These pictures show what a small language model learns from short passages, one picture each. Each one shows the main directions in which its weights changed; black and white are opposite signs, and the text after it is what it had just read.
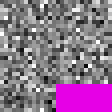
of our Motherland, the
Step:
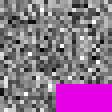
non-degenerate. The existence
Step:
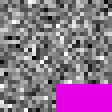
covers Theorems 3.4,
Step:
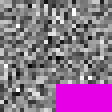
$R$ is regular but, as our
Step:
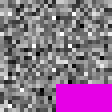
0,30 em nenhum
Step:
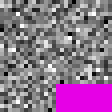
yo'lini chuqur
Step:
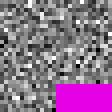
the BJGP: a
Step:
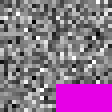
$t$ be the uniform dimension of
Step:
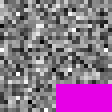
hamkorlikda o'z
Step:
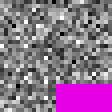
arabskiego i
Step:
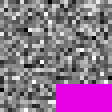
eficient mesaje); 4.
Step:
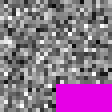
John McKay Sir
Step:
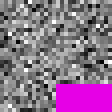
square wave pulse,
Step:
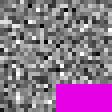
$K$ is isotropic,
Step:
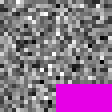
*C. heyneana*
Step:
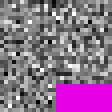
$V$ must be isomorphic to the
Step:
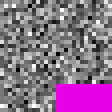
for HDA Table S9
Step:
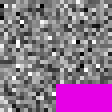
Figura 10: Gráfico
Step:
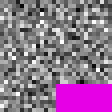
of Karakol sheep,
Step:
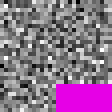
paper explores local second-order weak
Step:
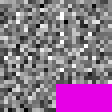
the Fabry gap theorem. Thus
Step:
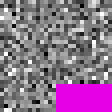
bilish deduktiv yoki
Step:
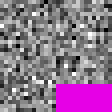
eta polynomials, by contrast,
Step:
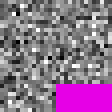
weighting matrix $W$, which corresponds
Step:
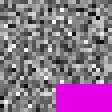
in terms of structure equations for the
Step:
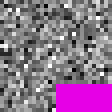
to $\pi$ on $A$ we
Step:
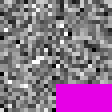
número importante de
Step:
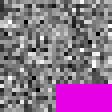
initial undershoot. However, it
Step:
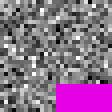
tekort werd toen in
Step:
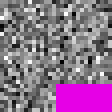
gatunków mrówek
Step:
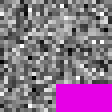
Informe Mundial de la
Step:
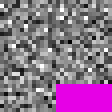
daba era risa, o
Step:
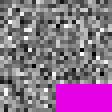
showing that the algebraic Serre theorem
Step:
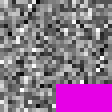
optimality. Considering local convergence to
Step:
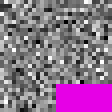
show that the $\operatorname{IR}%
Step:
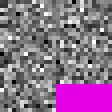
that the curve \[ax^2 +
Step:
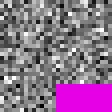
por 24 h; después del
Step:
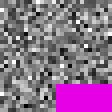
which is a non-singular positive
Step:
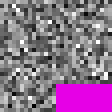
minimum value of the quadratic
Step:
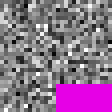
ettirdi. Urush
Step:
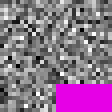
this first coordinate of the split
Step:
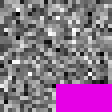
\end{equation*} Consider the polynomial
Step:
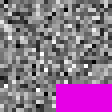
م قدّم العالم
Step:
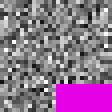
complexas, como a Lesão
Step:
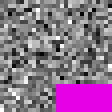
madaniy obidalar
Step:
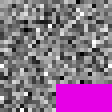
коммуникаций при
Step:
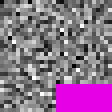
benzer olarak
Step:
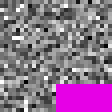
to see that the same result is true
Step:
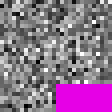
na infância, bem como
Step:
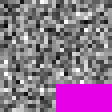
are identified with the integer range
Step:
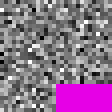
use the SDRE approach. We also
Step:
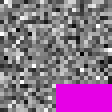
uma abordagem racional em
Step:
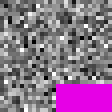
la Real Academia
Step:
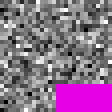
received an early
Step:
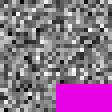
blok, skript,
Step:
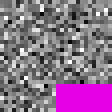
-- will be the same as before
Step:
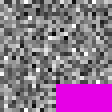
fez-se uso do
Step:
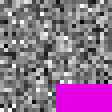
respondió, con muy
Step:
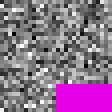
applied to conclude from path integral
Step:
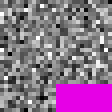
qismi ko'proq
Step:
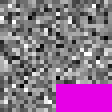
\bea \label{VX}
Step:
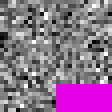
\dxb \phib$ and
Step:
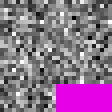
again the organizers of that
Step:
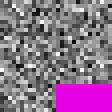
a integração de placas de
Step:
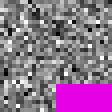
nodes, using $J =
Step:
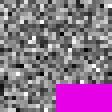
is the measure of the space the original
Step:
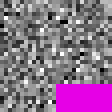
and taking into account the
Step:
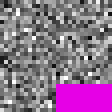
$X$ and $Y$ do not
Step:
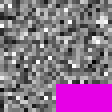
o visuali, accolgono
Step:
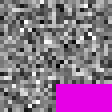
S. Zampini and H.
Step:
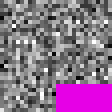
yordamida jahon
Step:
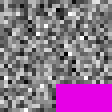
amaldagi o‘rtacha
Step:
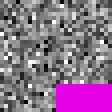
Du finner mer informasjon
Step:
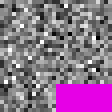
automorphism groups of the cyclic
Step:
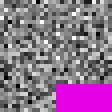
follows DGLD. Now,
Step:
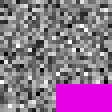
2$. Since all permeabilities
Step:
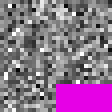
satânicos. O quinto
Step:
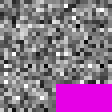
o impacto das novas
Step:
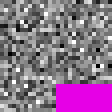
= x^0$. Along the
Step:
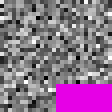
below is to ensure that these methods
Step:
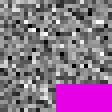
відповідальність за
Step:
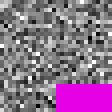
a uma intervenção pedagógica
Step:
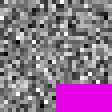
\rangle. \end{align*} The
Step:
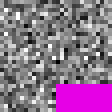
Meinert and H.
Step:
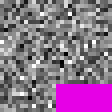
out the possibility of applying
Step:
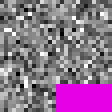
Pengujian Sistem
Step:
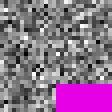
place from the spectral and
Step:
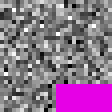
a rasm). Mana shu
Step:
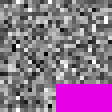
cabendo ao trabalhador
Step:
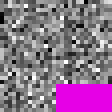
kichik qismi oddiy
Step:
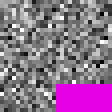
হয় এবং
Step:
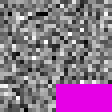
secara konsisten di
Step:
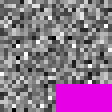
хлорида меди (I)
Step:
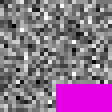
_{\epsilon }(\zeta )\sin
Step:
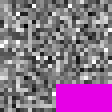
a formação da personalidade.
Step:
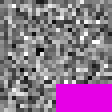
the preparation of the scheme for
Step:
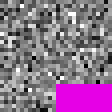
symmetric space $G/K$. More
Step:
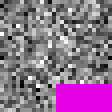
«...Різниця у
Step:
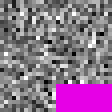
$b\in I$, contradicting
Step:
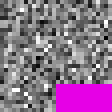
of the first points in the orbit
